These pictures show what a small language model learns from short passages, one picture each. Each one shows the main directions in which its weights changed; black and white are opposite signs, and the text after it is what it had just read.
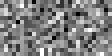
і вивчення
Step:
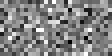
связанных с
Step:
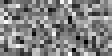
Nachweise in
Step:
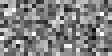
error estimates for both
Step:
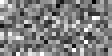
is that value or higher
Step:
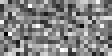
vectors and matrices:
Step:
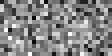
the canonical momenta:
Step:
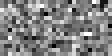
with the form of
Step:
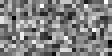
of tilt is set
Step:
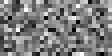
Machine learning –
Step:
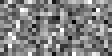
the time of equal matter
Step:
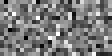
inspiral then
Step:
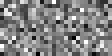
provides an important approach to
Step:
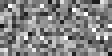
edge of the first
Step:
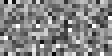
de colesterol
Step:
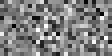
the number of variables,
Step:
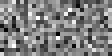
result independently in
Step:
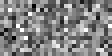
results we have derived is
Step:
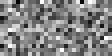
$H$ & Figure
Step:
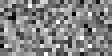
universal quotient bundle on
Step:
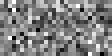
to evaluate the extent
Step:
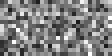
heterogeneous PhC
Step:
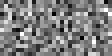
tipos del complejo
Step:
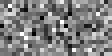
investigation of this
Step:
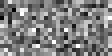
encodes the following
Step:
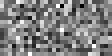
was assumed to be a
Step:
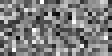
on how the LET
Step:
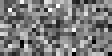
found. Fig.
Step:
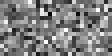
have found the threshold curve
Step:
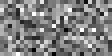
the channels of
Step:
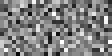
trabajo, con una
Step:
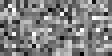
in this dataset and evaluate
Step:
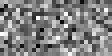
radiation and vacuum polarization around
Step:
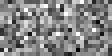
to quasar linear
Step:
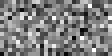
be specified later.
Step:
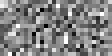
are shown in Fig.
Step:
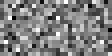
all} \quad
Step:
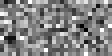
the anisotropic
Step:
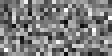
esses pacientes
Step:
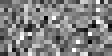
**Adjacent matrix calculation
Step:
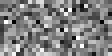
correlations. In particular,
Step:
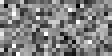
a time-dependent constant
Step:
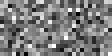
Weyl group} of
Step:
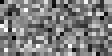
the exact energy computed in
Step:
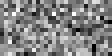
this paragraph, we
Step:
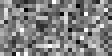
dynamic load modulation
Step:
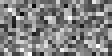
of arguments in the original
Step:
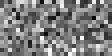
put math or special
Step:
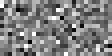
has been applied for
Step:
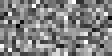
\text{ and }
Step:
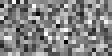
included in more than
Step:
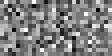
on collaborative
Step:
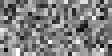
the training is conducted
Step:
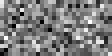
the same. Hence we
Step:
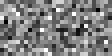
consider the conditions for its
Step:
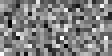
metamaterial plane
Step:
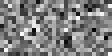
analogue of the
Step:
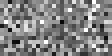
the session will
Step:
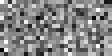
see that $\dim
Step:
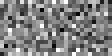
is called {\it locally
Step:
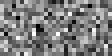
25 - yanvar
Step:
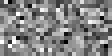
From the proof of Lemma
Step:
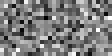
UV and optical
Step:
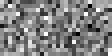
to the lowest observed
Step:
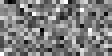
Journal of Scientific
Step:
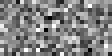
жорий этиш
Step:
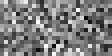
I, Instituto
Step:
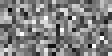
cusp of a
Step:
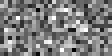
*Handbook of
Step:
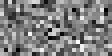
чаще можно
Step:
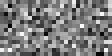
downs are similar and
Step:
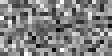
and integrate relevant information
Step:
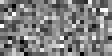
Ministère de
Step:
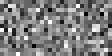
of $M$ to
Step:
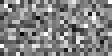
\}$ will be
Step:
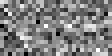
parameters. As an
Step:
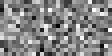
seu tempo.
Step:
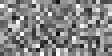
be easily generalized to any
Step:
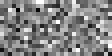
imkon beradi;
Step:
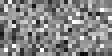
o final da vida.
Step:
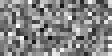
can also be considered on
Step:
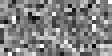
rationals as a
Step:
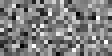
prove any convergent
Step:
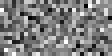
именно в
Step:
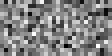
mixture has a diagonal
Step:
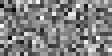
general Lagrangian including interactions
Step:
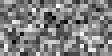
which we all hope
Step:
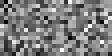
estimate. Besides
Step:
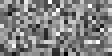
and theoretical investigations
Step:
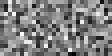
за кВт
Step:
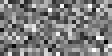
collisions, the
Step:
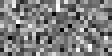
os estudantes.
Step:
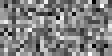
basis, and is an
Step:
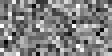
lies above $$ m
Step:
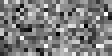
This way to look at
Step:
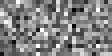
intuition has
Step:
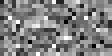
& 2 g \langle
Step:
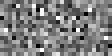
we are close to the
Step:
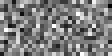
Brasileira de
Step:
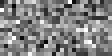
the experiments of 6 nodes
